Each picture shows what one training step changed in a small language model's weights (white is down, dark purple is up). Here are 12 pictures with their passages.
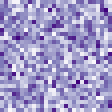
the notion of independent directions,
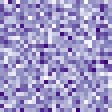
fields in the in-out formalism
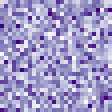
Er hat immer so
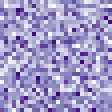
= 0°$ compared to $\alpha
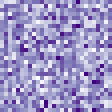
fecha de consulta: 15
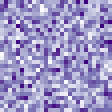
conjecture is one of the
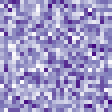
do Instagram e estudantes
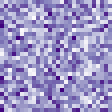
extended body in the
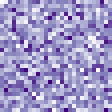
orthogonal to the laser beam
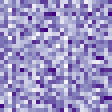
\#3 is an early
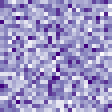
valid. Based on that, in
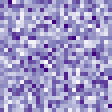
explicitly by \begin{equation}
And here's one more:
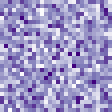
the pedagogical features of
